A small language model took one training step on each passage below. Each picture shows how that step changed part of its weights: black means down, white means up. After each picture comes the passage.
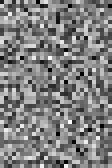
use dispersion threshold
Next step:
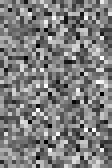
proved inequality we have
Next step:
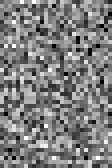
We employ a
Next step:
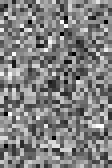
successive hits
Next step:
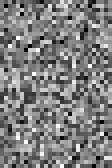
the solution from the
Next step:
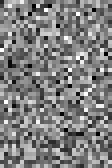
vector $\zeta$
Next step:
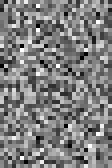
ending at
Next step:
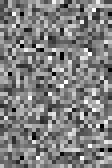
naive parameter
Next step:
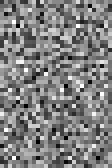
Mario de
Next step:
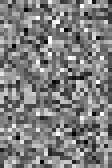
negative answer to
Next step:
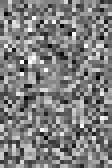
with the largest group
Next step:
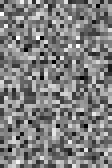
a polynomial of of
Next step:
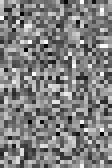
the previous proposition.
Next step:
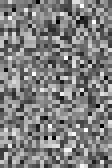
how the magnetic dynamics
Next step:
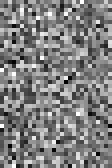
Discussion From
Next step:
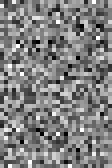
& FUV
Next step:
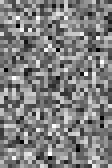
generally obvious signal
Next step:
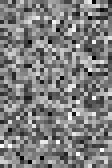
unique to people and
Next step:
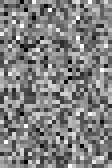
make the system work
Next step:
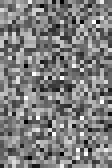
respect to the
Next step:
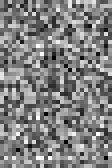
phases and in
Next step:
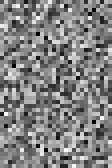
Table 1). The
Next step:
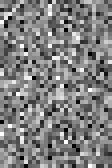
km/s for
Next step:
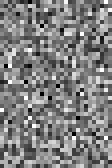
(However, our
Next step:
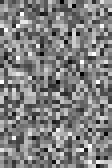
only by reading
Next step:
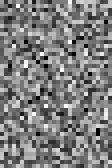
group before and after
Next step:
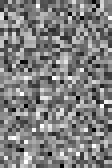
away from the observed
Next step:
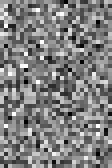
III? For future
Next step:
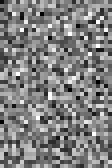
not Type
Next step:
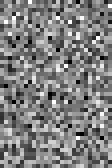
transposed intensity matrix
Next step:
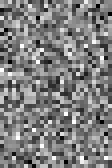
less than the number
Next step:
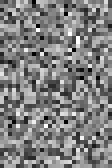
producing new data
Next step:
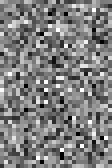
these antigens
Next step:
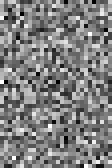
parameters. This
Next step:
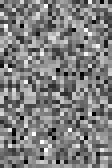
ratio of integers,
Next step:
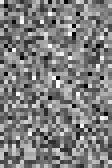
with ethical standards
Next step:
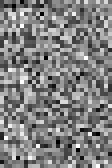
Experimental results
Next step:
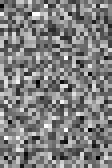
of the influence of
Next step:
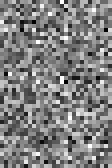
estuaries and
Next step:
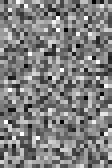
%Due to
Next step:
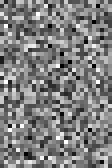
modular forms of the
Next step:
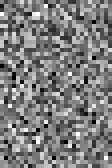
of Mathematics,
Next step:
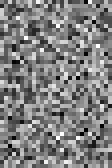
complex resource requirement of
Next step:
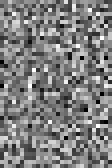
constitute the
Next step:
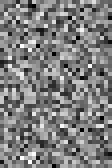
was found that
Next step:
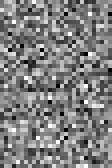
Observe that the
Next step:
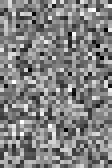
For this reason,
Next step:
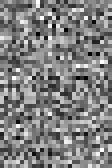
salt marsh
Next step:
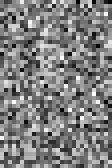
to provide a much
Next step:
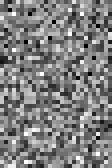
out to be
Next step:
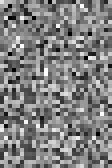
additive category
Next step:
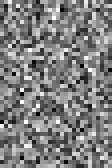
evaluation is a similar
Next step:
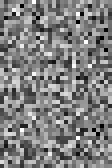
the world's largest
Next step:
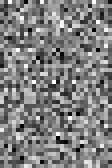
$A$ was
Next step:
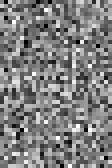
the studies on quantum
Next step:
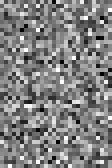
conservation would function
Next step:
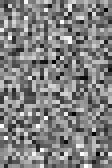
a cluster of conditions
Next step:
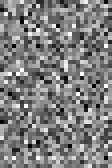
and $V$
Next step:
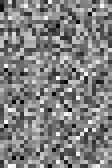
per gram
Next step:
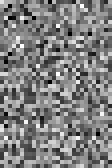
additive categories
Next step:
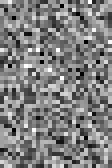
interaction involved, the
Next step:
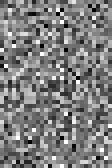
rotation increases with the
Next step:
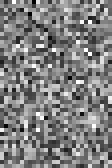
control pest
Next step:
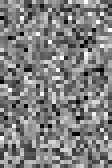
C}$, one can
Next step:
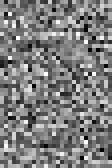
we have that as
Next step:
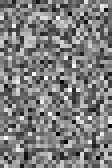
by the list of
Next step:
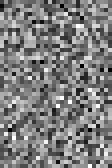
used as a
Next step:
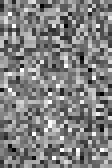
mass that minimizes
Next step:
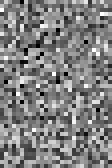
the measurement commutes
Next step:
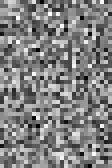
the test itself are
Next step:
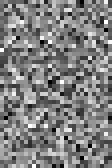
ensemble shows no
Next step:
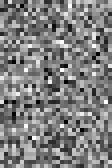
theoretical analysis and experimental
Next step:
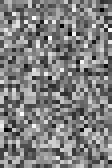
to the following
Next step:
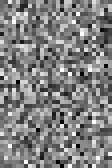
above equations in terms
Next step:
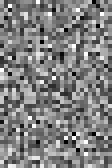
parameter (with some
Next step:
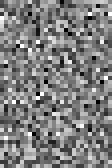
Pipeline for
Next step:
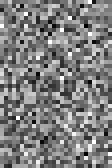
strengths, and
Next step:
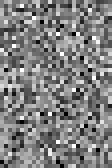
minimizing completely the
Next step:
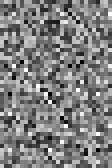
words, they are
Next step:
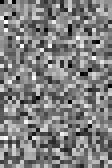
compression achievable
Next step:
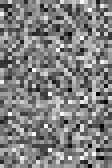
and it was often
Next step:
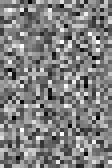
shock, as had
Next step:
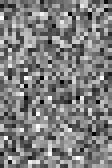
among the set of
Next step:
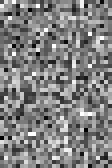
the prescribed
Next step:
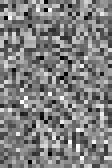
seem to get any
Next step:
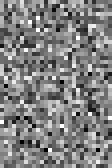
above motivate the
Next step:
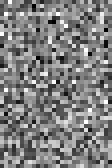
$d$ and
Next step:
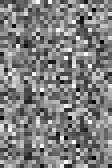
distinguishing the
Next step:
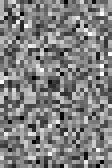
variance. We use
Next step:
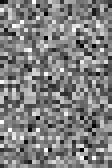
to finally determine the
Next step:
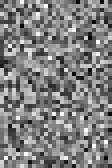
number of new vertices
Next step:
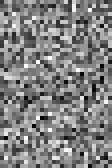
the background current
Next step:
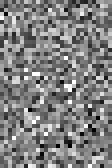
over the pressure interval
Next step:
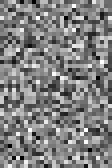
serial configuration |
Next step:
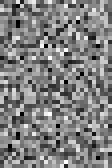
use complex amplitudes
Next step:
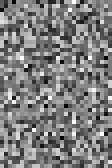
field around the
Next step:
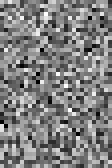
main functions were to
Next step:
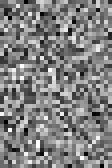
For example, there
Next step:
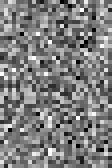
one gets
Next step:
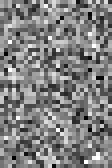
dashed curve shows the
